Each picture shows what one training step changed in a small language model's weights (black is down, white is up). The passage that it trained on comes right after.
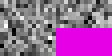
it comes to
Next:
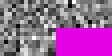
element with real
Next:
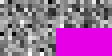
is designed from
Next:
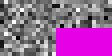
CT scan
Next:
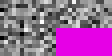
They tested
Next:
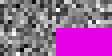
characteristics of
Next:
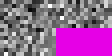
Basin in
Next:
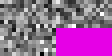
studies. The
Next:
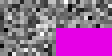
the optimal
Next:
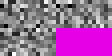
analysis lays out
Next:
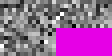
works. As
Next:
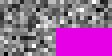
the pedagogical
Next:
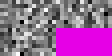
processed mean
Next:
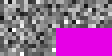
ético de
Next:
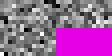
of professional
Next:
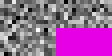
el actuar
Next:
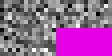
a response
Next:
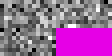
in future
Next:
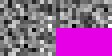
7 or more 0
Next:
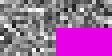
presence of
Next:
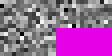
of work 33
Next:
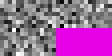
nicht per-se
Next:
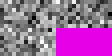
it can be
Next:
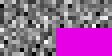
activities, the
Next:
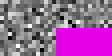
se destina
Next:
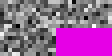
this provision
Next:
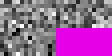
the regions
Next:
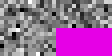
4 The effect
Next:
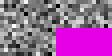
were consulted
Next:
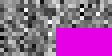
has also been an
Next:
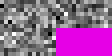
countries the
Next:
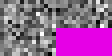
bond As a
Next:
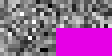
concepts et
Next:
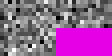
el estado de
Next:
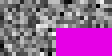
the gradient
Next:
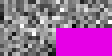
criteria as
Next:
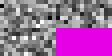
survey of
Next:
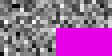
policy level
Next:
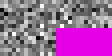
la santé
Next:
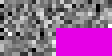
levels in
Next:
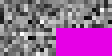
social agents in
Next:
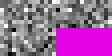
if k is
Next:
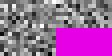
and commercial
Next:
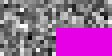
creation model for
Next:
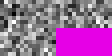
for flexible
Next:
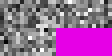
the results of
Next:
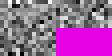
seen from
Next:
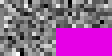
et al. An
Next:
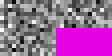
tour, it
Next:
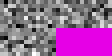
did not
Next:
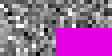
yang dapat
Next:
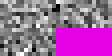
with disposable
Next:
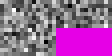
monitoring the
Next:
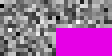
of temperature when
